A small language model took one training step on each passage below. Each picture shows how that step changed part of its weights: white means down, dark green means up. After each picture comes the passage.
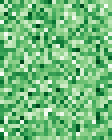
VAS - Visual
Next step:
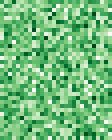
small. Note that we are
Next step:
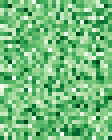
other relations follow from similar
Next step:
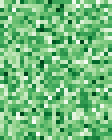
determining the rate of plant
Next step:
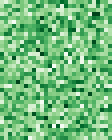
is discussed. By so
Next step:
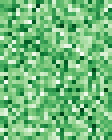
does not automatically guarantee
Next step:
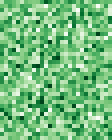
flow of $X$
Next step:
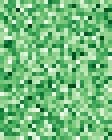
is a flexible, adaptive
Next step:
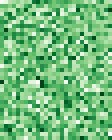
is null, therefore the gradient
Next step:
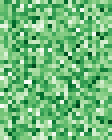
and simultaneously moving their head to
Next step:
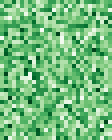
emphasized. New tools
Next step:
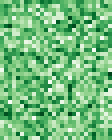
in dimension 2 is related to
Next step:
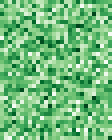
and force have been measured.
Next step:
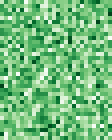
the world [30]. In
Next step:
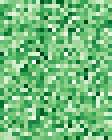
is given by the collection
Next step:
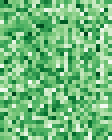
and can find the finite sets
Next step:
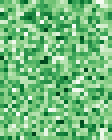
operator or diagnostic error.
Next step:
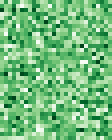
liquid nitrogen bath
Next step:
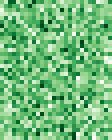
it coincides with the head
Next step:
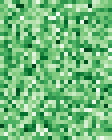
components are open disks or
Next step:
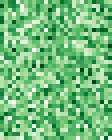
Hence a one-hop
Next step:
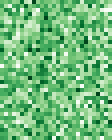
difficulty of scrap
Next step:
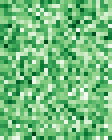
The international dimension constitutes another
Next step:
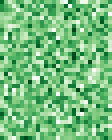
Mathematics, Wichita
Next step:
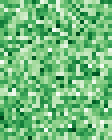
all subsystems on which
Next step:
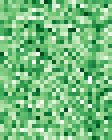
is the unique solution to the
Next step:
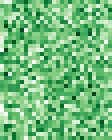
span various techniques, ranging
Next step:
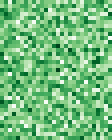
spatial impression. In Section
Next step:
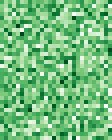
The function $\cW$
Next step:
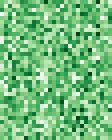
obtained during the first step,
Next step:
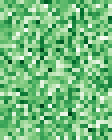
positions of $i$
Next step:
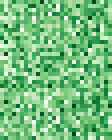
F\in \F
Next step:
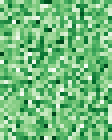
of $P_\gamma$
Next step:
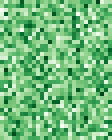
at points where $\mu$
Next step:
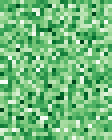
of the swarm's
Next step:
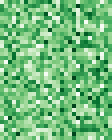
\leq i \leq
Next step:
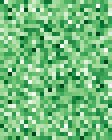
using finite rank operators. We
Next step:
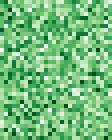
- An interview with
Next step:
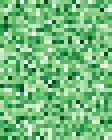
infinite horizon and the
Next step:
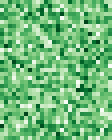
groups and any two automorphisms
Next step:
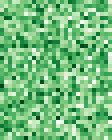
Objectives: To evaluate
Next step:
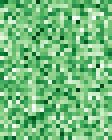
circumvented by introducing
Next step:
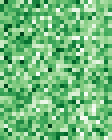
distribution | | $R$
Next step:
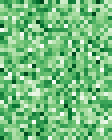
but is in general strictly
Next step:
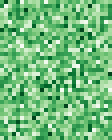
Since $M\to
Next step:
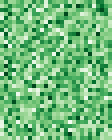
including increased respiratory
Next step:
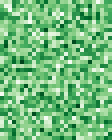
and velocity unknowns taking
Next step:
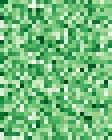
and behavior of a the data
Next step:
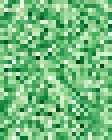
time, on the other
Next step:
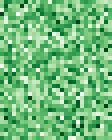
book becomes unstable and complex when
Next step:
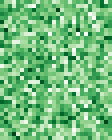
is an international public health problem
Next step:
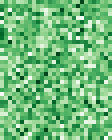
determine differences between the selected products
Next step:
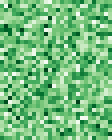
as a hermite polynomial
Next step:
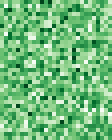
\end{equation} Note
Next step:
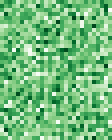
(X,\omega)$ iff
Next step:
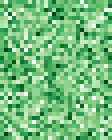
hub genes identified in the
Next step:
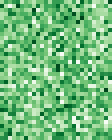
faithful (finite dimensional) linear
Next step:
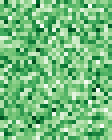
model I understand this is a
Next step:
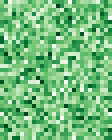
is natural graded. Indeed,
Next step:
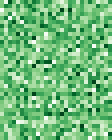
with appropriate adjustments to
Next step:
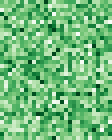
can be used to figure out
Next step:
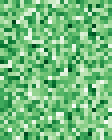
animal source food in
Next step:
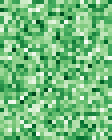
slavery. By
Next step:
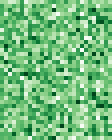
could be new interesting R sources
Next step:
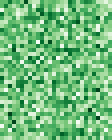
curve and produce dark
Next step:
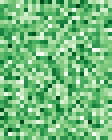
on a given presymplectic
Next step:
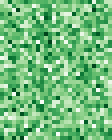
emerging gaps and
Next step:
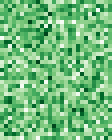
into a patient, ensuring control
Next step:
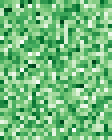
and send updates
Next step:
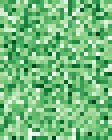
crop was found to be
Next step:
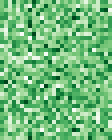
alongside representatives of
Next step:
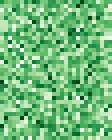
for both the steel and
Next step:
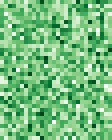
it is well agreed
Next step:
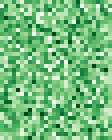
the crossing type. This
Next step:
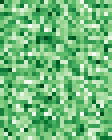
students' activity and participation in
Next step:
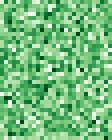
into account the normal crack
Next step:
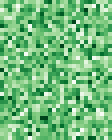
approval prior to release of
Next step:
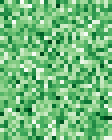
energy efficiency. The scope
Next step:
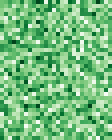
variation that is reflected in
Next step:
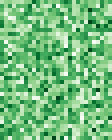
disagreed in a
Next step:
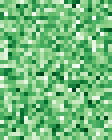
If yes, how?
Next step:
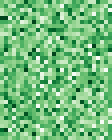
see figure 4). Figure
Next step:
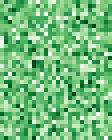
limited (from 2 to 10
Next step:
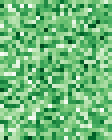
a key indicator of its
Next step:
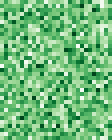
that coin or hoard had
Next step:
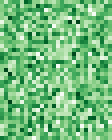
Slum Households
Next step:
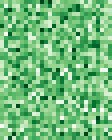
\end{equation} where
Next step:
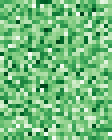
of the body as well
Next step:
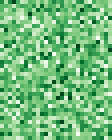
the size of~$\M$.
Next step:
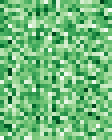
the findings on the students'
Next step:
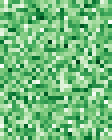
electronically, leading to increased
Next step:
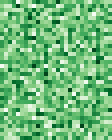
attempt to reproduce the
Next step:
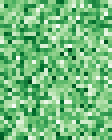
The following provides a bound on
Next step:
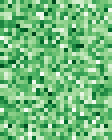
if decisions don't
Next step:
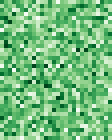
$\omega,$ we consider a
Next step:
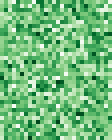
unique technology explored for
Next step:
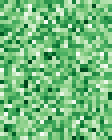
a symmetric matrix, because A
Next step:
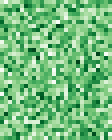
and stirred for 1
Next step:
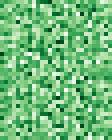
of the components of the new
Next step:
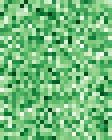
the main website and social
